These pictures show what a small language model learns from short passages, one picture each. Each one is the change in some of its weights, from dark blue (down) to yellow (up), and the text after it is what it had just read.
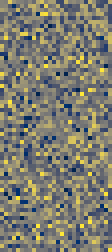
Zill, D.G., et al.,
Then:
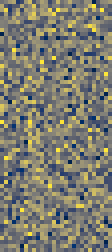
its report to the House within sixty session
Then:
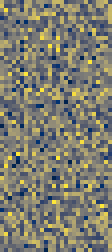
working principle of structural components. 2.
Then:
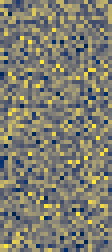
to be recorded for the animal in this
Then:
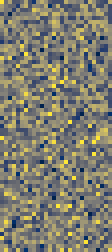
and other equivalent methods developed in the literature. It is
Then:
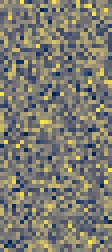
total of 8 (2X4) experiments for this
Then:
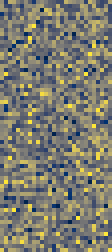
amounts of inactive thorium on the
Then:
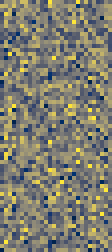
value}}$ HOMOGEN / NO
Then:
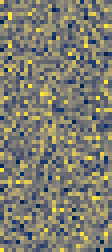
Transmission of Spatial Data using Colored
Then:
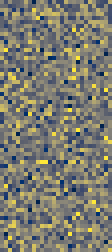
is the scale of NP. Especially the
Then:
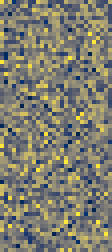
and Hamafyelta (2015), which reveals
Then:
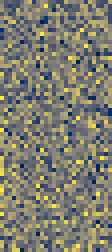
significant differences ($P < 0.0001$),
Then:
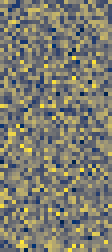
days. The short-term reading allows the user
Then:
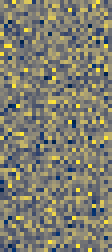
\citenamefont {Zang}, \citenamefont {Li},
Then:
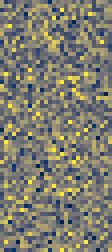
representations in color and flavor. In this
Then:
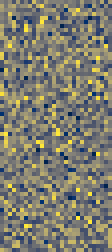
\emph{{Did LIGO detect
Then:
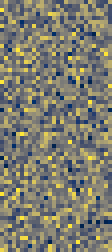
5 Digit 5 was kept last as the
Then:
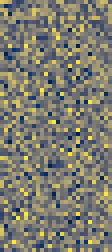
to surgery. As well as this, it can
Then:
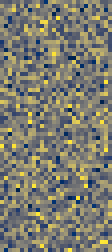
RADNEXT Transnational Access
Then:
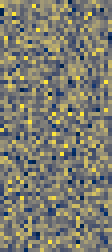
Yangshan Agritourism Complex On
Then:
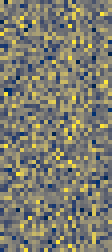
bubble heights for different membrane
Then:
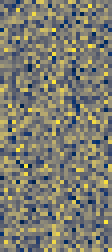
a few W Vir and RV Tau type
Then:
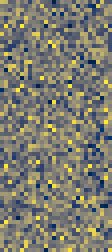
- Citing Data & Code (2) -
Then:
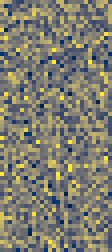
to denote the expansion. In our context we have
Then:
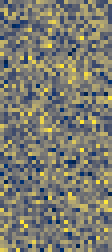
maps without the constraint of periodicity of the
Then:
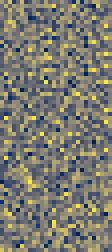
D9 D10 Overall Study Collins
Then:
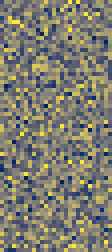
while the rest are unpopular.\footnote{The
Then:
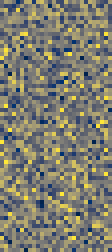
away from the interface. These results supply an
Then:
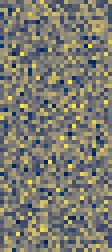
infinite volume in the null and negative curvature
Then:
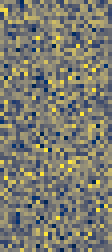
``right'' indices being antisymmetric sectors
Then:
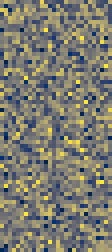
extent informed about support for persons with
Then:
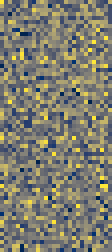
and high pH values, especially Star
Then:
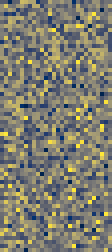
WP2 EGI.eu /
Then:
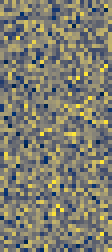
aircraft to be completed to start
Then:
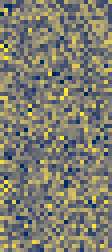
companies after the start of a full-scale
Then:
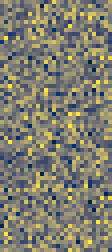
sodium oleat (d)
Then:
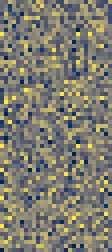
angle variation in both modes at the BPM where has
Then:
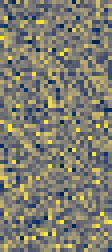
binaries.} \section{Recent results} Since
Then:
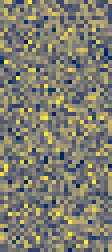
one dimension (see text for notation). The three
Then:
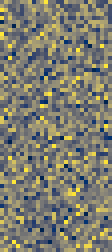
0 \end{equation} holds. Here
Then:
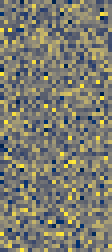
at the value $x_j$, as shown in
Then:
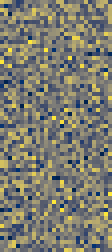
to the performance. The modularity of the design has
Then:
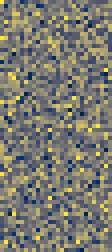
11.9%. Previously, this rate
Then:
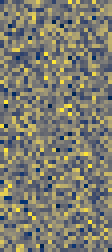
constrained magnon ocupation in the case of
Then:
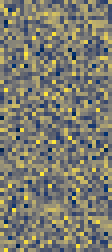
arise when connecting wind power plants to electrical
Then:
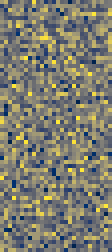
of the star 18 Scorpii}. \newblock
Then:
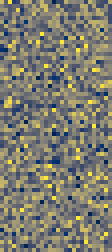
(with an increase of up to 3\% in the
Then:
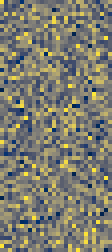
poor latch, and poor milk transfer
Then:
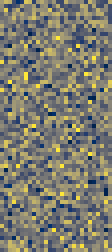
the same orbit and thus must have the same action.
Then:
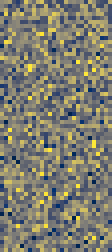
in Somalia (UNSOM)
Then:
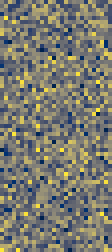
rate (left) and the branching ratios
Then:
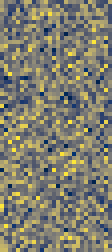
that the respondents are knowledgeable in managing their human resources
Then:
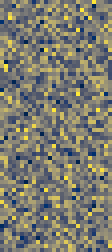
then $f_\alpha \circ g_\alpha$ is
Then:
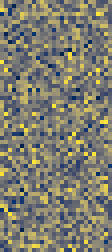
applied to identify similarities and differences in the distribution
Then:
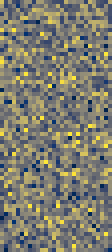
or monthly spending amount indeed have impacts
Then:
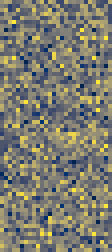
breaking gives the value of folding
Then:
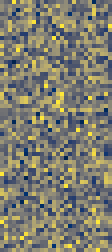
moisture and crude fiber decreases in
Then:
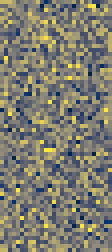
of the language using Datalog, a subset
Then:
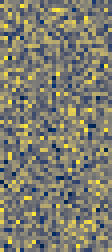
an effective treatment capable of suppressing the
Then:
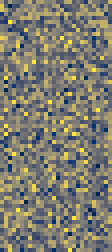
educated brokers are a powerful force to
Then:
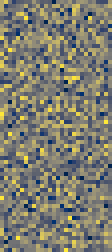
similar to Yasue and further develop the Stochastic
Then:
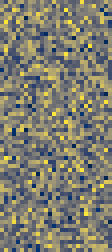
or $Y$-polarisations etc.). The
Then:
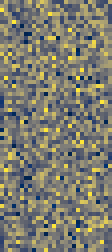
6 1,2 logit TMLE
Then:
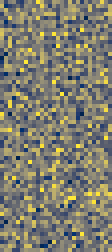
request Host susceptibility What
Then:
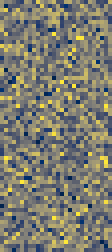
allocation factor. In this scenario, A
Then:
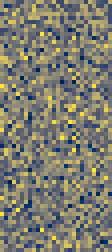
information about, and from, LTER sites form
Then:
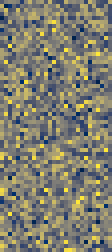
efficient use of the vector processing unit. An extract
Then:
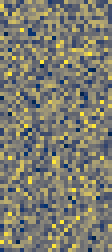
have reported distinctive transport signatures in the form
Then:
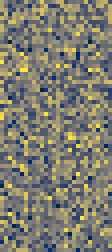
on primary data from the text and secondary literature related to
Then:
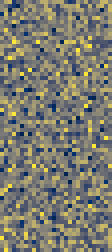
deposited on a silica substrate for the
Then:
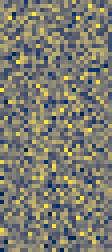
$M2$-brane with a worldvolume
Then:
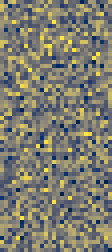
cloud, a speck of sand upon the
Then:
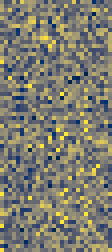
of variability of phraseological and the criteria
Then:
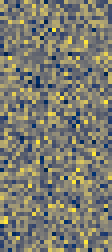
question is therefore not whether FeSe is magnetic, but
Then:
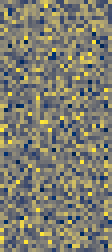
calculated by the reduction of energy of the photon, which
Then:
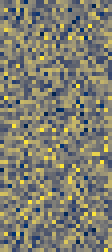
Normal meat odour Normal meat
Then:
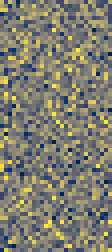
practices should be designed in such a way so that these
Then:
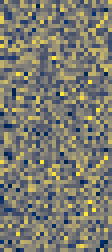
into seedlings (Figure 2e-g).
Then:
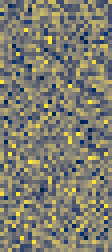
processing 2) using PCA : use dimensional
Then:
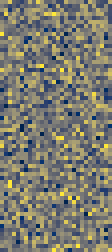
procured, vectorized and finally cross
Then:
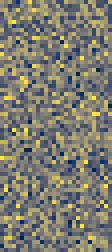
hours, as it is expected for a
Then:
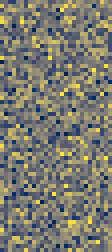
is also being changed severely. The
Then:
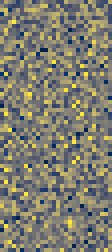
days earlier in patients of group 1a than
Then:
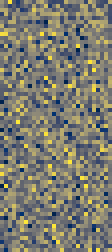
with earlier LDA results (for
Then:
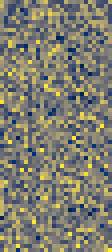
that of AS1063 from [8]. We perform
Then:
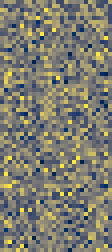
$\sigma$ or larger deviations either upward or
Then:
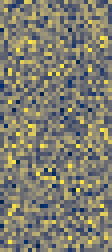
the UA9 crystal collimation experimental
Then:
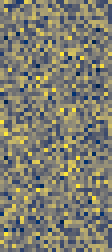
the former. \section{Interband
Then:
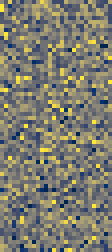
compared to the mean $\overline{\Omega}$. The next step
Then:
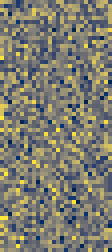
to the IGS. The operational processing is
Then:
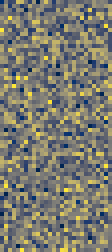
and the turbulence is strongly modified by
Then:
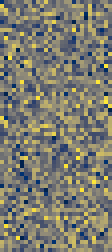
holding different positions, with different ethnic or
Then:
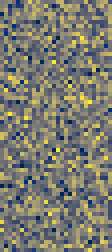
trials 220 each. In each scene block,
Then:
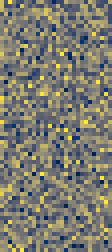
but what about the general population of star-forming galaxies
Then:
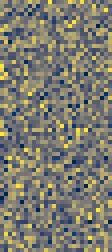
to gender equality in agriculture and the impact
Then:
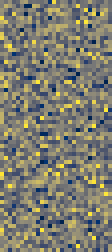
{\it do not} exhibit statistically significant
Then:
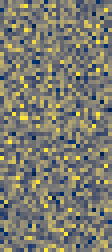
\subsubsection{LiDAR samples} Each
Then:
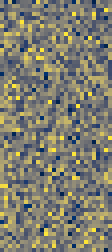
Matematiche, Universit\`a
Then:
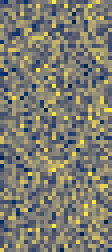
machines (GQTMs) are both
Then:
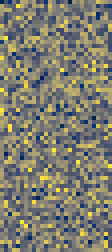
price of only one more parameter the model presented here
